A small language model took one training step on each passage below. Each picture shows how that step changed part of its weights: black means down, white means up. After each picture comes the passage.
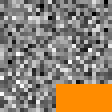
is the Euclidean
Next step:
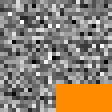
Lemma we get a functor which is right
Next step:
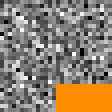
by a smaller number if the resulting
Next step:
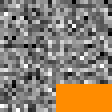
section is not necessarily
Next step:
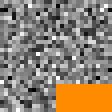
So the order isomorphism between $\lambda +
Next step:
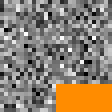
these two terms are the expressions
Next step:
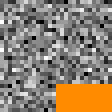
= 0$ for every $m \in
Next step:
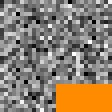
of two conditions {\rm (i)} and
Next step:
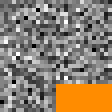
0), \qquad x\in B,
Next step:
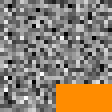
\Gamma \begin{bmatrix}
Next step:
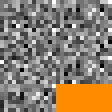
underlies the study of random
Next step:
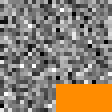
smoothing multivariable spectra are
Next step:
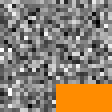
some ambiguity in the
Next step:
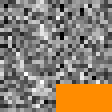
Zadeh, L.} \newblock
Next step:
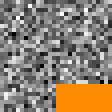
The base change $\pi':
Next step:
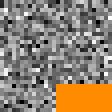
a dense range and
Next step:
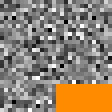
is integrally closed. Hence each
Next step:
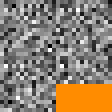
\ll \tilde{N}(P )
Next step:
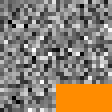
investigations, the author
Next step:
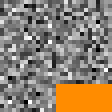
us to find two $C^p$
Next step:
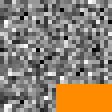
the desingularization of the
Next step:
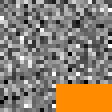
M_g$ be the locus of
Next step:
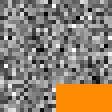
the interiors of the cells
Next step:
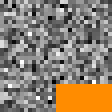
\be \lim _{z \rightarrow
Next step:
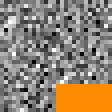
reasonable by the continuity of
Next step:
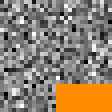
choice of generators for a monoid
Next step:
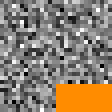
and F.~Lalonde,
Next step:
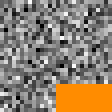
parts of \DED sums
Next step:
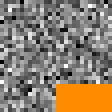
while $\wh\agot$ is
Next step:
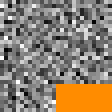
de sym\'etries
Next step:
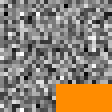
-- \eqref{eq:bound on
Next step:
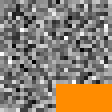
preprojective algebras. The induction
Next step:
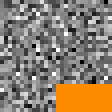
is a $G$-homotopy.
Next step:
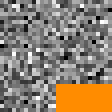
sincere gratitude to
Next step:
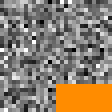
on $\grg$. This
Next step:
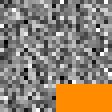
nombres $a_k$
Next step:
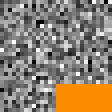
that (\ref{ic1}) is
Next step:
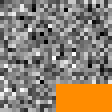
the location of vertices in
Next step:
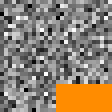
of the $2\times2$ matrix
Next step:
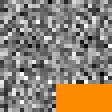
spectral sequence is the cohomology of
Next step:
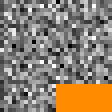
topologique que nous
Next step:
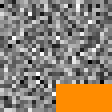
by: \begin{equation*}
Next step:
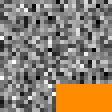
suppose that the given boundary value function
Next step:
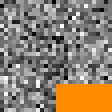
Letting $\epsilon\rw 0$,
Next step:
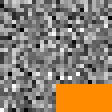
proofs of these theorems does not depend
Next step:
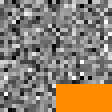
has 8 equilibria on
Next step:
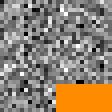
cohomology classes with the
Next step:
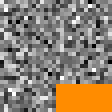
chosen from a finite set of
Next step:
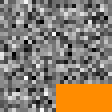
improve the quality of images
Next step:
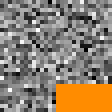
is strongly coupled, only
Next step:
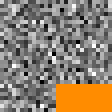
metric by metrics invariant under
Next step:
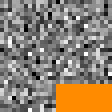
this section we define model categories, and
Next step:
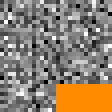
$\Omega_t^+$ such that
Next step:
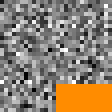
appears with multiplicity zero
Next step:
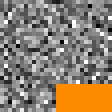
$\sigma \in M$, a
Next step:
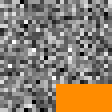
kill any of the current
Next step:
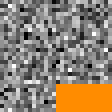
step for every time period
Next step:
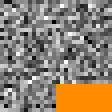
an independence system as well, but
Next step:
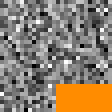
of false negatives.
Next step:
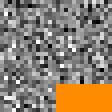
the method 1 whenever the CT
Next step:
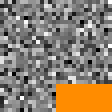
a SPDE solves a
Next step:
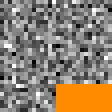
each other. The first two matrices
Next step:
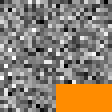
the LP and follows the same
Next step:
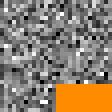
Two special choices of such
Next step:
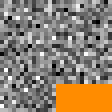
for all $\theta \ge 0$, it
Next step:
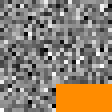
preconditioning matrix: one is the
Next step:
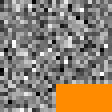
number $\geq |r|$.
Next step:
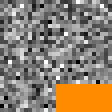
vertices. The set of inner points
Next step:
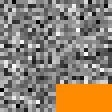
contained in the region where the
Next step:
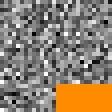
any given length. It follows that
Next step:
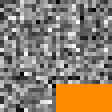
check that $-\Gd
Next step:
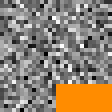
< \infty\}$ is the natural parameter
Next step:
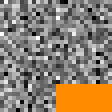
denote the Dirichlet character mod
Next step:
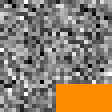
gpd \rightarrow gpd$
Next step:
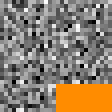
the finitistic dimension of
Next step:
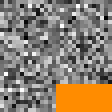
$ represents convex hull,
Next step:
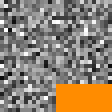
$$ \begin{array}{rll}
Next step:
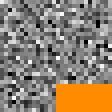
perform unfolding for time
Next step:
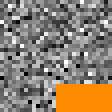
Day convolution on the
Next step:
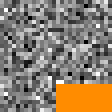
\cite{BV}). Thus, a
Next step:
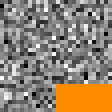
left, the problem domain meshed
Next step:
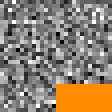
Map from $\go/G$
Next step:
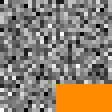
reduced obstruction theory of maps to
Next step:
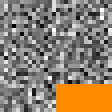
often manages to recover
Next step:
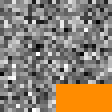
only if $\lambda_n$ converges
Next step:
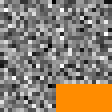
\end{align*} \par
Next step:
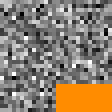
in the i-th weighing for
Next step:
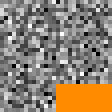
realizations of the true
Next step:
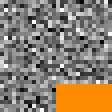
\end{equation} are found
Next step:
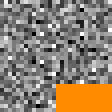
to thank an Associate
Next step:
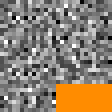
$$ Since $v_{new}\le
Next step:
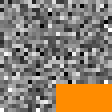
gauge theory on the corresponding pairs
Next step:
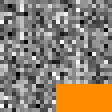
{ 1 \over \sqrt N}\
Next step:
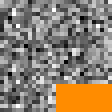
proofs for correctness and
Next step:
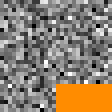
sampling approach used in
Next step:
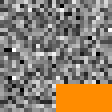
analysis in this paper relies
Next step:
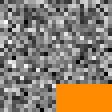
$S$ with the properties of
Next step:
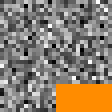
in $L$. We shall give
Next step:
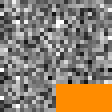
$F$ is an edge graph,
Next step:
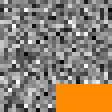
{\bf Question 1.}
